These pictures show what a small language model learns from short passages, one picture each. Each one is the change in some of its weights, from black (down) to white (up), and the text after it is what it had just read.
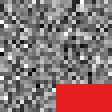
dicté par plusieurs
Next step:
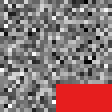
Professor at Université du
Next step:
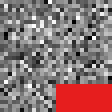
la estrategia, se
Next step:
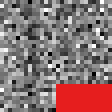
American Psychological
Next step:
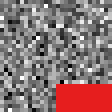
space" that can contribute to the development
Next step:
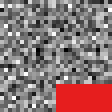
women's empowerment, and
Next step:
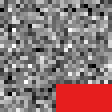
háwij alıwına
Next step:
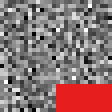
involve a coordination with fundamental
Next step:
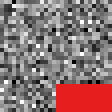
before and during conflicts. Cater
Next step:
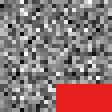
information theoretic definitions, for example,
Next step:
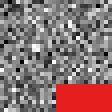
bilim hamda malakalarni
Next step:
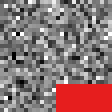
miliar rupiah)
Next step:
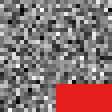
mahsulotlari sifati
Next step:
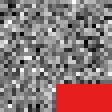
government bodies, from local
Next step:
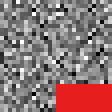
the performance of the proposed method,
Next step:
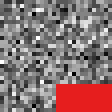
stomata opening decreased and their
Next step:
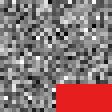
turismo, los cambios
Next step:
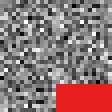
container runtime threads}:
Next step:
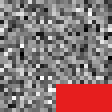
as if a new decay mode, or
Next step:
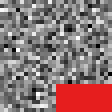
silver bullet per se.
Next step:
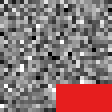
Campina Grande,
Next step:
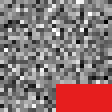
Sayfuddin Dud,
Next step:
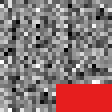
& High & Low & High
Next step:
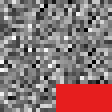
the largest superconducting diode
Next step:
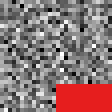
fashion\footnote{A general
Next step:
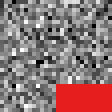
tolerability of Indapamide in
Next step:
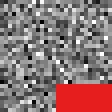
Chekhovich, D.
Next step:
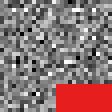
microestrutural, sem
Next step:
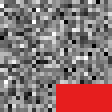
feeding weights. In order to
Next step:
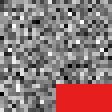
geometric, or better than geometric,
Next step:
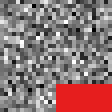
in cardiac arrest
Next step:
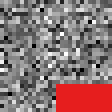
the generation of related radioactive
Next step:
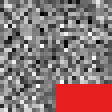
favorable for quantitative volume
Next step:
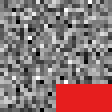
суб'єкт може
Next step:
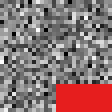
More generally, if ever a
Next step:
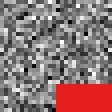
областей разом з
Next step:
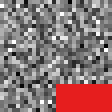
experiment process and writing a lab
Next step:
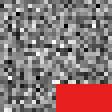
infinite dimer structure generates
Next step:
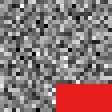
were several highly misorientated
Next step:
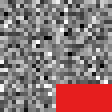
the AI in all cases where the
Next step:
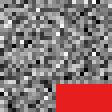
They are similar to those of
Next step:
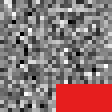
has good accuracy. It provides an
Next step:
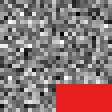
figures of H1N1
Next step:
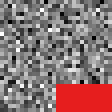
dA Relative Intensity
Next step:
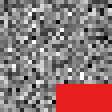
Wu, Z. Fang, and
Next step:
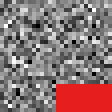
филологическое образование
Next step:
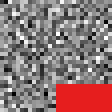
the variability assumption of $\ell$
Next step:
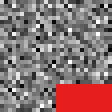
va jabrlanuvchi
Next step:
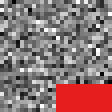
бария /Пер. с
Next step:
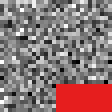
being in contact with Jake,
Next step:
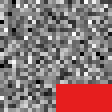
actually on the other side of
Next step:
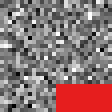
the density matrix gives probability to
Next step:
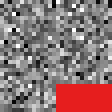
not contribute. This is probably
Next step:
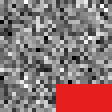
Guibas, Pat
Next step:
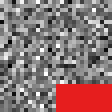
goes back to the works of
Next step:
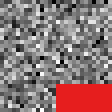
the recurrent laryngeal
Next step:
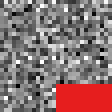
privé annule sa
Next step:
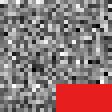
вопросу 14) Вопрос
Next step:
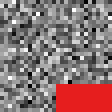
Presses Universitaires de
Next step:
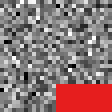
chiqilgan. VIII.
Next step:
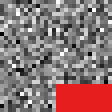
fits the data well can be used.
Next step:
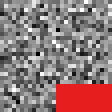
статье освещены
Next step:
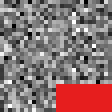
remoto. O CEE-MA
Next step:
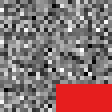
pequeno porte do
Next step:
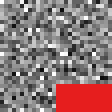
It has been observed that the H1
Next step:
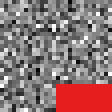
Spine/ or (spin*
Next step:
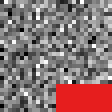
managérial favorise
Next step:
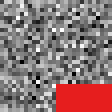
II, pectin and lignin
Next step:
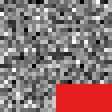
and inspected were not aware of
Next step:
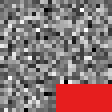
provide very high quality reconstructions.
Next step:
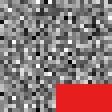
and visual aspects, and
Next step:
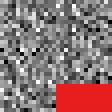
(\ref{Dterm}) in terms of
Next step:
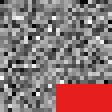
management; cost-benefits
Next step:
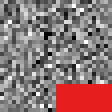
in politics during the election
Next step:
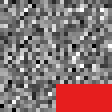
Euclidean space, every
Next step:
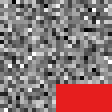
into the blood stream,
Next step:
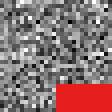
tasks. Our work similarly
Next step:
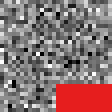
Merchandise Value
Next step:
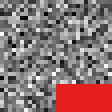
are independent of the heading angle
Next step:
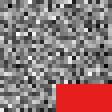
підходи до навчання
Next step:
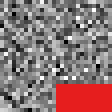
shows $\Delta \mu$ as a function
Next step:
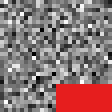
declare no conflict of
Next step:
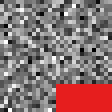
± 1 яйца. У
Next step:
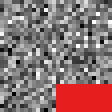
penting karena
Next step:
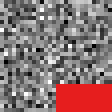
dos participantes que competiram
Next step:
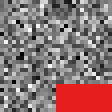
Galante, VERITAS
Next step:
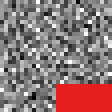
beliefs, in particular,
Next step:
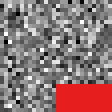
and the valley floors around
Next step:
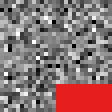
quadrature component using only one single
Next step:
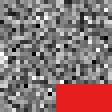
over an implicitly defined domain whose
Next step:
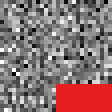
but in neutral and alkaline
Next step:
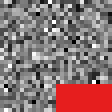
butun qon tomirlarida
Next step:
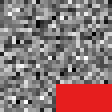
any conflict of interest.
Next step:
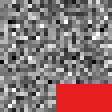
de produção de alimentos.
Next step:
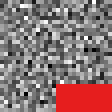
need to design research and co-creation
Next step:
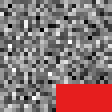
and profitability of innovation
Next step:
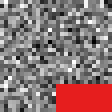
constraint instead to find an
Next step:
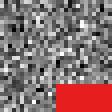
foram explorados a partir de
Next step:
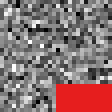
Cheerful Chaos Fine
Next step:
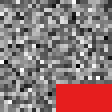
all scalar states in the physical spectrum result
